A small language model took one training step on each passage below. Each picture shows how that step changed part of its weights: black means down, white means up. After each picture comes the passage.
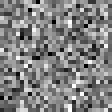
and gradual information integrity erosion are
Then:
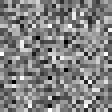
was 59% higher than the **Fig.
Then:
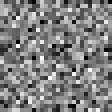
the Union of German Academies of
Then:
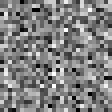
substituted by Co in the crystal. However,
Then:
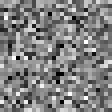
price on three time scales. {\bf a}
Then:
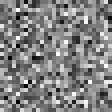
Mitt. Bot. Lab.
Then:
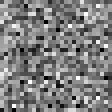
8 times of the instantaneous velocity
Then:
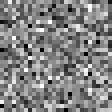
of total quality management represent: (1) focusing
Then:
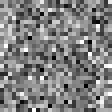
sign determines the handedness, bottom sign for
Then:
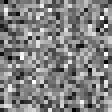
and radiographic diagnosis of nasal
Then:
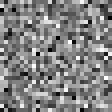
that selects the top ranked sentences which
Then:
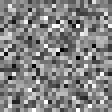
which may be dangerous to restart
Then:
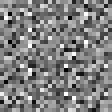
also committed to supporting all forms of
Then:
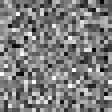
at an NCI comprehensive cancer center. *Journal
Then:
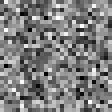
points. $\mathit{Flw}$:
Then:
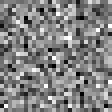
of DPD: the characteristic kinetic relaxation
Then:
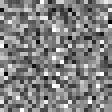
tracks have significant discrepancies to
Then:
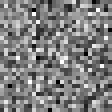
and consistent promotional messages (Belch
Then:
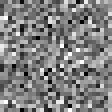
crystal surface. As shown in Fig. 1,
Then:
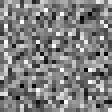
results according to Regge model is given by the
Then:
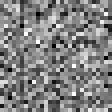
curve analysis were applied. A p -value
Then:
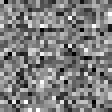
not been well studied. The purpose of this research
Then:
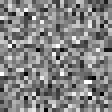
potentials for the proton elastic scattering from
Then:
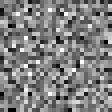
taking part in the data collection, and they will
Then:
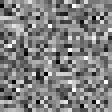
, η , β are the
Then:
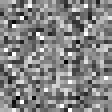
and available resources, as well as the characteristics of
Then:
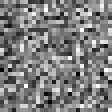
Faculty of Computers and Artificial
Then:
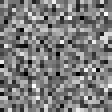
a single-layer NN with a weight matrix
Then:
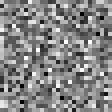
been shown *Refs. 12, 21.
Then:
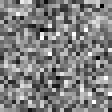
indirect effect of death anxiety through meaning in
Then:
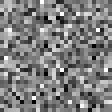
The issue of integrability of the deformed rational
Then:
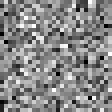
-- one cannot describe a gradual change in light
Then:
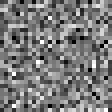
activity, of course, is the right of
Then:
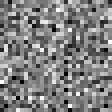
segment of the three-segment
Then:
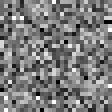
between some MG and DE scenarios by detecting
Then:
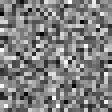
and macro levels, where they have greater
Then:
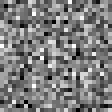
possible, the distance between two infinitesimally
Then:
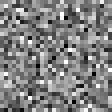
ongoing measures to combat the disease.
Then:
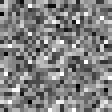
Lorentz factor decreases and radiation is beamed
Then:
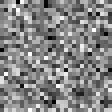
be unit vectors, respectively normal (outwards)
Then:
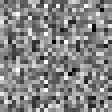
Pakistan have committed grammatical errors
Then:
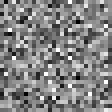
year of its life, during the spring
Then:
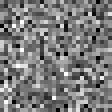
next-gen heat upgrade technologies in various
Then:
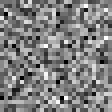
of the journalist routine, and some
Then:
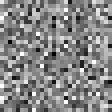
where hybrid architectural redundancy techniques were
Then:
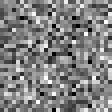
concentration of heavy metals in the organs
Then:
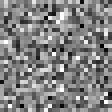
Lipschitz continuous with respect to its first
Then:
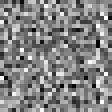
[1]. In cubic symmetry there is only
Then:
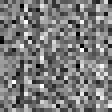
parameterisation, input data errors and process
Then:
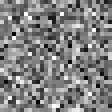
critical current ( $I_C$ ) at
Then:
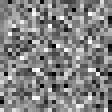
- Steering Board - Industry
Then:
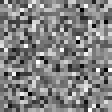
the villagers, the future course of
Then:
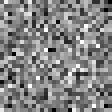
were deleted (2), or the generated
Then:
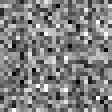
the same as before, with an additional row
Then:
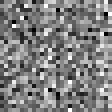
as communication, professionalism, time management, and
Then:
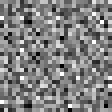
excellent agreement with the cladding PBG
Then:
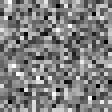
modes underrepresented in other databases,
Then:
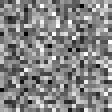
prices of the industrial applications. Recently, it
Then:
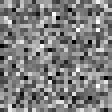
workforce. One form of formal education that
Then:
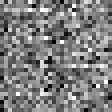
that $-Et + px =
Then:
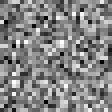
with $\Delta$$\Omega$ being the solid angles
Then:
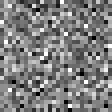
recently established by an invariant expansion for the
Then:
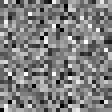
the asset at the end I_n =
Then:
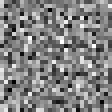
in the Constitution. In Spain there
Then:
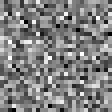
fitting parameters; the poor determination of $a$
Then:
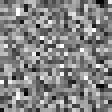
default retention periods not exceeding 30 days
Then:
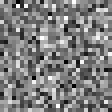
developed in bipolar technology, where the signal
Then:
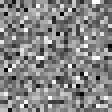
aspects 60 FIGURE 19: Degree
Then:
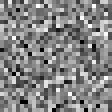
points were revealed: After the formation they are
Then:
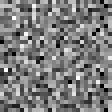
In order to investigate the deflection and
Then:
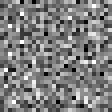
qubit state. Each one of these sets has
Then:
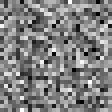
have multiple lesions and calcifications are evident
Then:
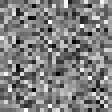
g) Exchangeable Ca+Mg
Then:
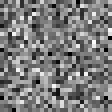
outcomes, and the SCM provides a model for
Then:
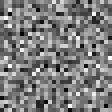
damper against the platform and energy is
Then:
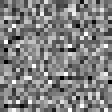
The influence of internal steel reinforcement,
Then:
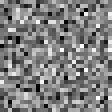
to our planet, societies, and
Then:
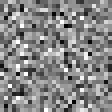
conflict. The impact they have generally results from technical
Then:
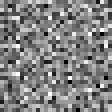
jobs present at the satellite
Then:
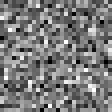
\times$Wilson coefficient for the matrix
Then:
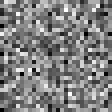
before each check-in or integration to the main
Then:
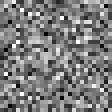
(see Fig. 1) to transform both some
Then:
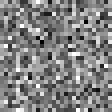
channels exceed Fermi-LAT, even when
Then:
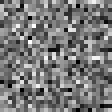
to the multi-frequency JT interaction between a
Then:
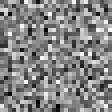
and spot parameters were fixed). In this way
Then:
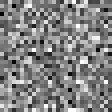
through use of eq. (6) and
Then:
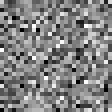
\def\W{{\mathbf W}}
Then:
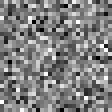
BDD could add some testing practices to the strategy
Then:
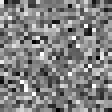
in normalized (to La-123)
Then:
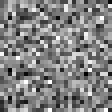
alternative control strategies. A. Inertial
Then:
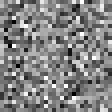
even and odd modes. The obtained models and
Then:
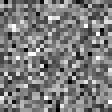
than English. As a French speaker
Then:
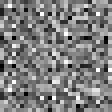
handled. As illustrated, many of them report
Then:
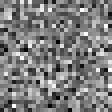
return of the eclipses, and the
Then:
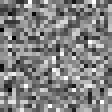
beams, which can broaden spectral features and
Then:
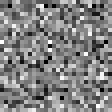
power consumption Power consumption Approximation of
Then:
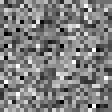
of the thyroid gland, deviations from
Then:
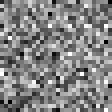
My plagiarism rate (per
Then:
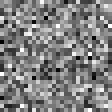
and transport with fibrin generation, which is
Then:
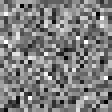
Correlation Range 0.64 to
